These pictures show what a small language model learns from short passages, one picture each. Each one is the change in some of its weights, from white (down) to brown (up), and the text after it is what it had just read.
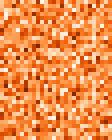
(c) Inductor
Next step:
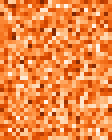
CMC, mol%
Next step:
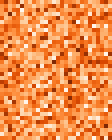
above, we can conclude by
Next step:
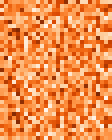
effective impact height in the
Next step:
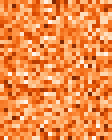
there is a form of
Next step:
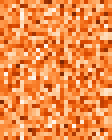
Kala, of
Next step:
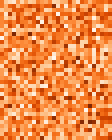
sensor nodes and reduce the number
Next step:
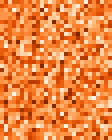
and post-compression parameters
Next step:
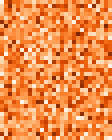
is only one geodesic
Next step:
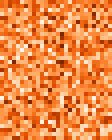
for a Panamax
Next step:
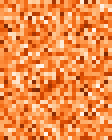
be to protect nothing
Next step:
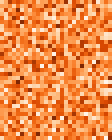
survival probability has a finite
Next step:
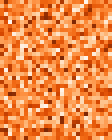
of oven-dry
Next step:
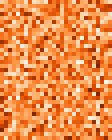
operating characteristics quite well.
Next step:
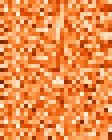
questionnaire includes questions about items that
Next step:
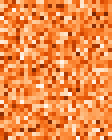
\cap R_i$
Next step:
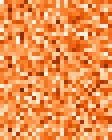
program is done by an
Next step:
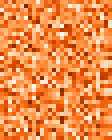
fine DoFs into the
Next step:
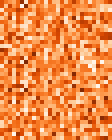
one neighbor in every color class
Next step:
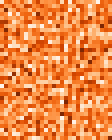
view. Step 2:
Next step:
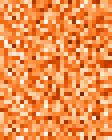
independently, we have reached
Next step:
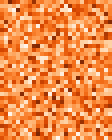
from $1$ to
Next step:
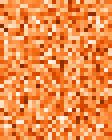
Information Technology Division
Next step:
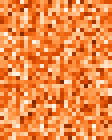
in the developing nations.
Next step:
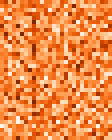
properties of these sequences, and
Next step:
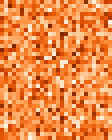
(1) note that the
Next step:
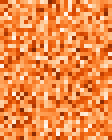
connected.'' Furthermore, as
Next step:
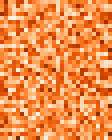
phenotypic means.
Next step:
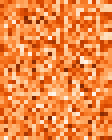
that examine the hull and
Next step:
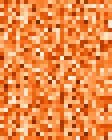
Appl. Math.
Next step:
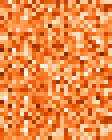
from the trivial case where
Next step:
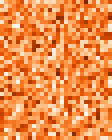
and manipulation tool allows
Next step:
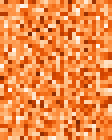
all players. Then Problem
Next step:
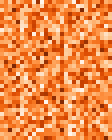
are affected by these
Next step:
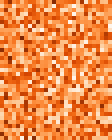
pursuing demanding
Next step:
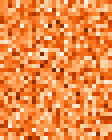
industry and argues that financial
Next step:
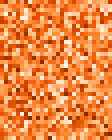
the $k$-th state
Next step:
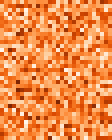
the advantageous properties of the
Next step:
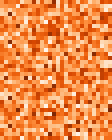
powers, which we simply
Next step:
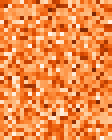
\\ \\ \indent In order
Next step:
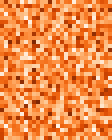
between the edges 13 and
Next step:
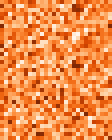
NCR Institute of Medical
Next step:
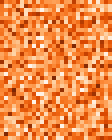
composite tiles to line the
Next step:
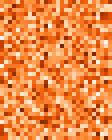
could be used for getting
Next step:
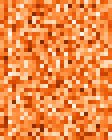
accomplish it.
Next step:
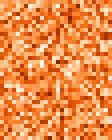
by Yamashita
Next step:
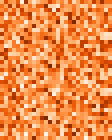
fully coupled formulation of the mechanical
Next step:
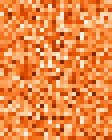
Discretely Observed
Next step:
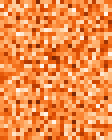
a) b) Fig
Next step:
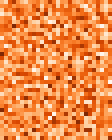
varieties and variations on a
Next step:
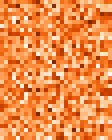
the same material every year.
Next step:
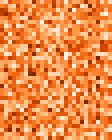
ultimately results in
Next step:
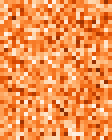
point index computation remains true for
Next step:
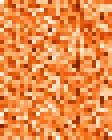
premiere offers a
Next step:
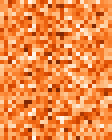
VSP FP MP
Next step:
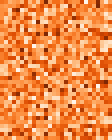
but note the appeal
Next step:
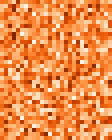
Compton wavelength
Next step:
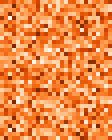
support it can get it for
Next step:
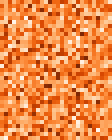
connected. Then, the graph
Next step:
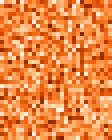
diminish their
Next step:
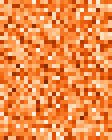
optimal sensor placement $\mathcal
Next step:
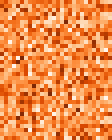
on biodiversity and
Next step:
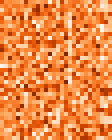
that this problem will be the
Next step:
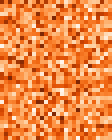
RO (for example
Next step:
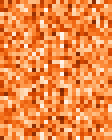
PdM Predictive
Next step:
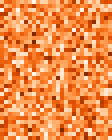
integration of theory and clinical
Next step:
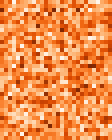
= new Display();
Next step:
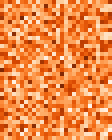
2011. The theory's position
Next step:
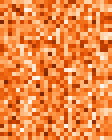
that the representation datum
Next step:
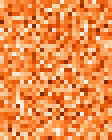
begin by noticing that
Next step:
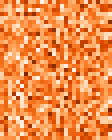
the Philippines,
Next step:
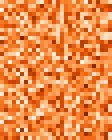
earnings, and profit
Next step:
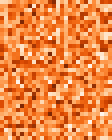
that the process satisfies a certain
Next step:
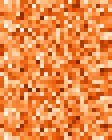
the aforementioned
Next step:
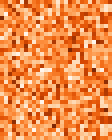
served by the order of
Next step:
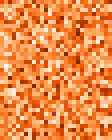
to show the real picture
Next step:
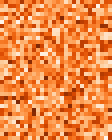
raising matrices to the
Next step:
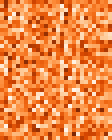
Ex.1 and 3 but
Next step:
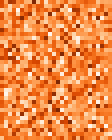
if $G(\overline
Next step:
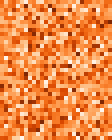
\ldots, v_L
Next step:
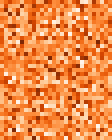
nonempty and compact, it follows
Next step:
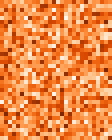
3.2 Average
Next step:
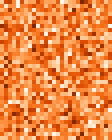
or medium in complexes. It
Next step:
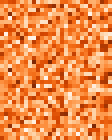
following result, which we can
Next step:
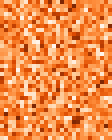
cf. onubensis
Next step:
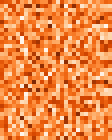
the graph, they are
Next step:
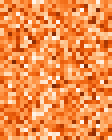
band gap is different in the
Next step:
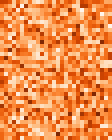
average age of twenty
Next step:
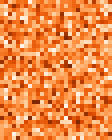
and the set $Z$,
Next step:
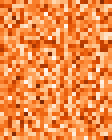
that this defines an action of
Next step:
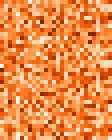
classification problems via reproducing kernel
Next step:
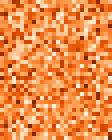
control study, conducted in
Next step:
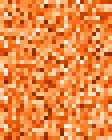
readout has the possibility to
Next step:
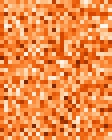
The Duhamel solution
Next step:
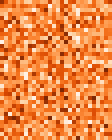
if $r \in
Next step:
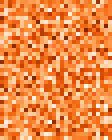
such that $|u|
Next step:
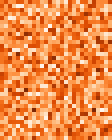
a particular angle of rotation.
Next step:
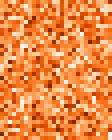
of food allergies.
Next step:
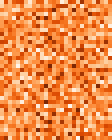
Decomposition) method
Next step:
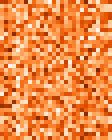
use it to study spectral
